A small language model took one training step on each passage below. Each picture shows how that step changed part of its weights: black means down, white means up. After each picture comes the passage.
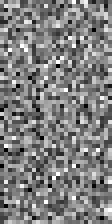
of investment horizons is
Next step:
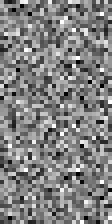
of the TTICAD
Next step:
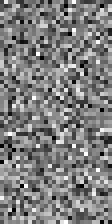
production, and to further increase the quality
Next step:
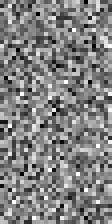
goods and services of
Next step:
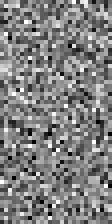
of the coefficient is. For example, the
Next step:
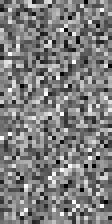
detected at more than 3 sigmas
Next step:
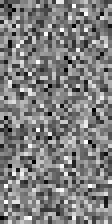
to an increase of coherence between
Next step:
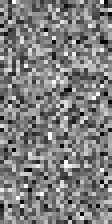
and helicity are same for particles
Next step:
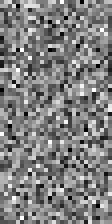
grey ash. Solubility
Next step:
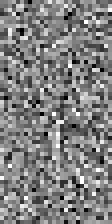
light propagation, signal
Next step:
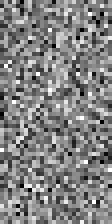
each biochronological unit
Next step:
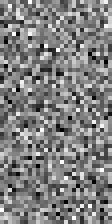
degrees of freedoms.
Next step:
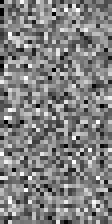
the inflow of foreign investment
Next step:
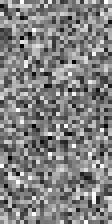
proteins $\kappa$, (F) the
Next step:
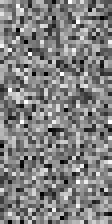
the microcapsules'
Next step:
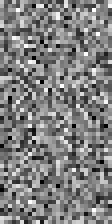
to map out the phase of an output
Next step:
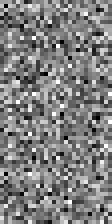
whether non-equivalent
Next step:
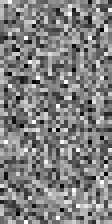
CP-even mixing parameter
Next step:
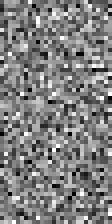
surface of our dots is very small
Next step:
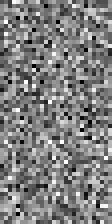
data warehouse for local water
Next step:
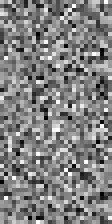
finite disk will lift this
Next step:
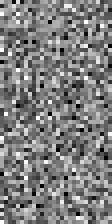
coincidence loss formula
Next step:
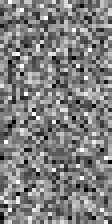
amplitudes and exponents of different
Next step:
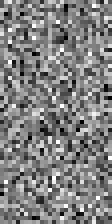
simplicity, which is achieved by
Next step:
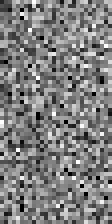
model for monitoring protein
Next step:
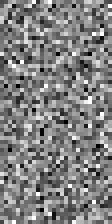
assume throughout the rest of
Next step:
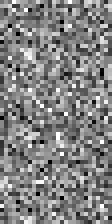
any marriage. However,
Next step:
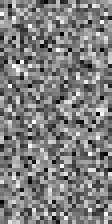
identified the error motions of an
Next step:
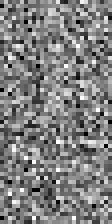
\end{equation} After performing the
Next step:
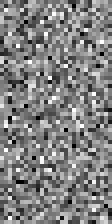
this section asks whether the same
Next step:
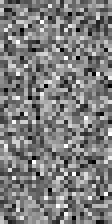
a Taylor expansion that can
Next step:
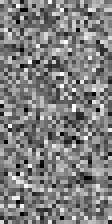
resources presenting the biggest
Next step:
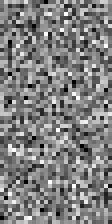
to the formation and diversity of
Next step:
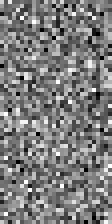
Real-Time Distributed
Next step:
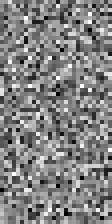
sensory characteristics of instant
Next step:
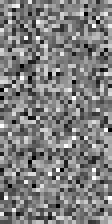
basis and coefficient matrices can be
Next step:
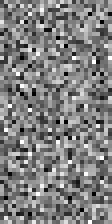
$\rho_{xx}$ crosses over
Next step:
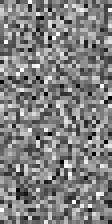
is non-linear. There are
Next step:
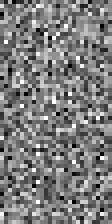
is also used to solve several
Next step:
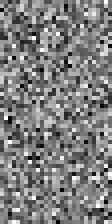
uncoupled scalar equations
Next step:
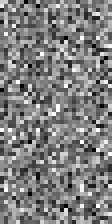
mimicked the avatar's
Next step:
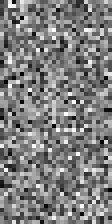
Furthermore, different public
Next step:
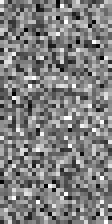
extend Griffin's results on
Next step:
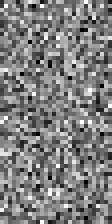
T. D. Saini, A.
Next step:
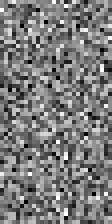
maintenance). Indication of a
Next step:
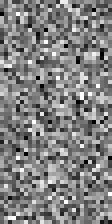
findings, further imaging and
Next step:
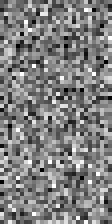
opportunity to provide
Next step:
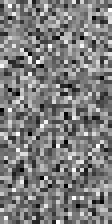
consumption in line with established
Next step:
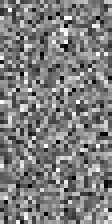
in the wet season). N was
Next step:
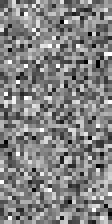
(Notice that the same $r$
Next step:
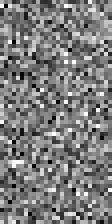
uncommon, but well known and
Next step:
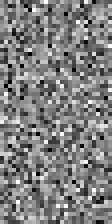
us to obtain that on the torus,
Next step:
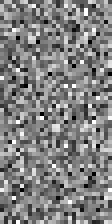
content? Perhaps it
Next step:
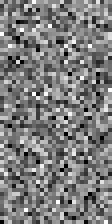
be provided by LUMI AI
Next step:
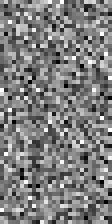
EMC. A more detailed
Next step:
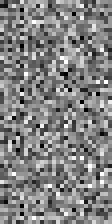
purusha. The reason for
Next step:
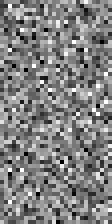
the appropriate surface stresses,
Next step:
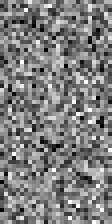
Here the thermal transport properties
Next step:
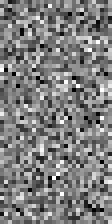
expansion is crucial for
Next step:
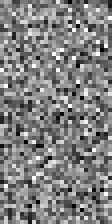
object resistance to change in its
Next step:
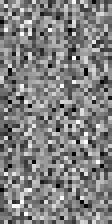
as an average of most of the possible
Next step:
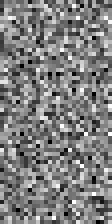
blessings always gets his
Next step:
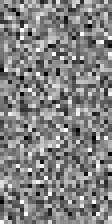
their green credentials.
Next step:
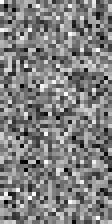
and in \cite{BJ-15}.
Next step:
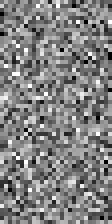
ideals. It is unclear if
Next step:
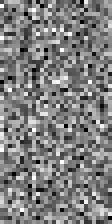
filter, a cold trap
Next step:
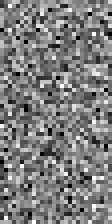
care of the overlapping
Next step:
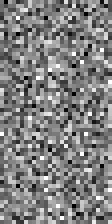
5,000 journals, has had
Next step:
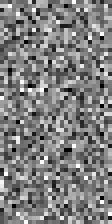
accessible to QMC simulations,
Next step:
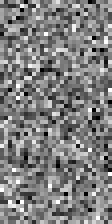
plane of the crystal structure
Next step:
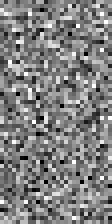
the reader by building a
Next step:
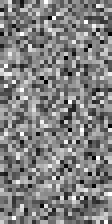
a $60^3$ lattice with
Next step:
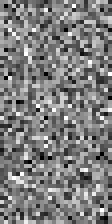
study was undertaken in the
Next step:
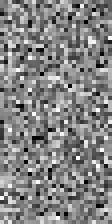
normal vaginal delivery.
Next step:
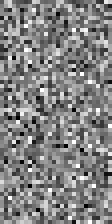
of purposes. Even
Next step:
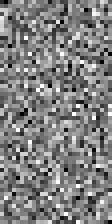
$\tau$ and a recovery rate
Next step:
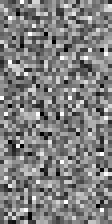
the concept TISSUE
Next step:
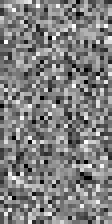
is a random variable and the average of
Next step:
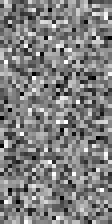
operations that can be carried out
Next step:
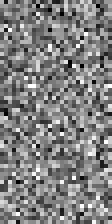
Z., Roelofs, A.,
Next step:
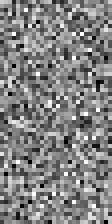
within the central voxel and in the
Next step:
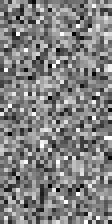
is $2L\sigma_s$. The
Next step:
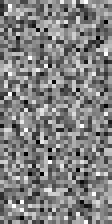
the j^{th} flow. T is the
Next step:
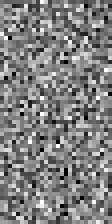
physics}}, {\em \jcap}
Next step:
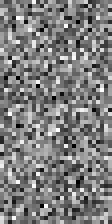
displacement. Villages with
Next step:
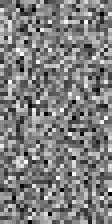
in a bitmap and uses the
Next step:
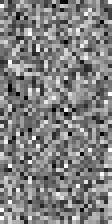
the firms in terms of degree
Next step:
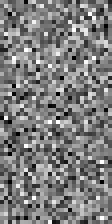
of iterations to be known as
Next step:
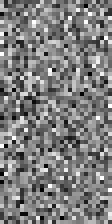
I'll strive to book
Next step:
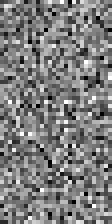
shows that Taylor’s
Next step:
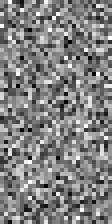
a system of $n$ light partons
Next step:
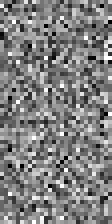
to avoid Trotter errors
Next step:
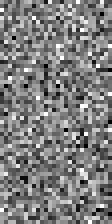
at higher energies (between
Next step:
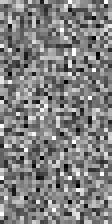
covering relevant clinical parameters
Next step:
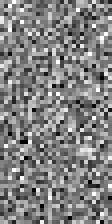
signals and compared to tone burst
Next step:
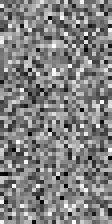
time~$t$) is generally
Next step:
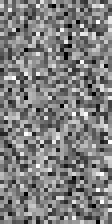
of bridging oxygens
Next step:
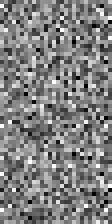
27-level inverter topology
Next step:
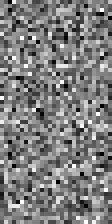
economies, as presented in the
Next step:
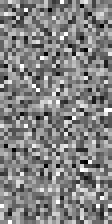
on the sign of $kB_0$
